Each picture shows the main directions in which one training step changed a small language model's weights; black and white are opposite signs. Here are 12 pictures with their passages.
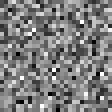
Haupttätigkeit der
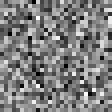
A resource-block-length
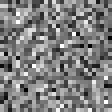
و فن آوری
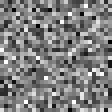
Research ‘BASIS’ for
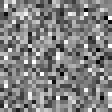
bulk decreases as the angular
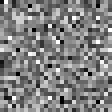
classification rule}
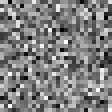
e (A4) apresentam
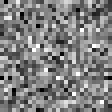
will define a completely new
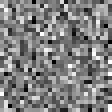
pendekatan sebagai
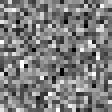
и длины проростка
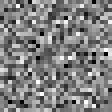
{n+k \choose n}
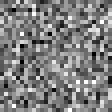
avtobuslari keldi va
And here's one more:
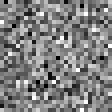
be visited by $g\to
